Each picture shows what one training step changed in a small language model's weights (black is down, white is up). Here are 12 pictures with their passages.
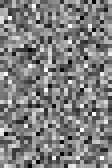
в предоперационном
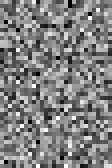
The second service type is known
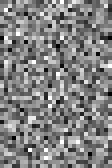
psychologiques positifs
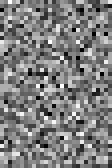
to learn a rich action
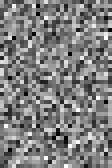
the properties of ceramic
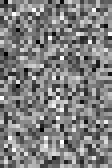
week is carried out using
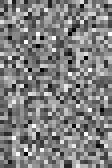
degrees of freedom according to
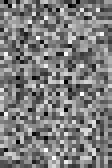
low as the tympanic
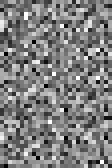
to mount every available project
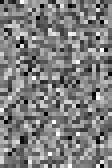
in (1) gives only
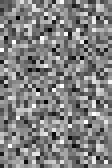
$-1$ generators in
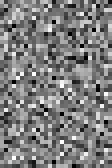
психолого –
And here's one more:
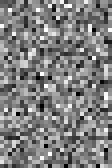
D_M \right)
